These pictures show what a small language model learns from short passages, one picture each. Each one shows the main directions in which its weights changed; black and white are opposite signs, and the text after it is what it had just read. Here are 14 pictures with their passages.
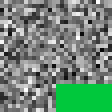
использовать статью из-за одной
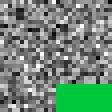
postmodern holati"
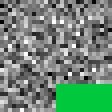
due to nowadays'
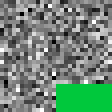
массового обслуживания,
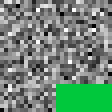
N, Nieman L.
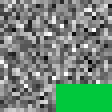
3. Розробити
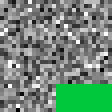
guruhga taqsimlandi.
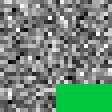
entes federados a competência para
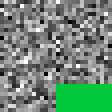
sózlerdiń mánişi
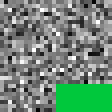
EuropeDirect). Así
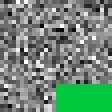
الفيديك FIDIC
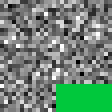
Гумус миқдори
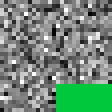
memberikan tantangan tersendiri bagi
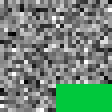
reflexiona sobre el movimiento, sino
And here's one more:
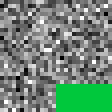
ser mencionadas. Entre as
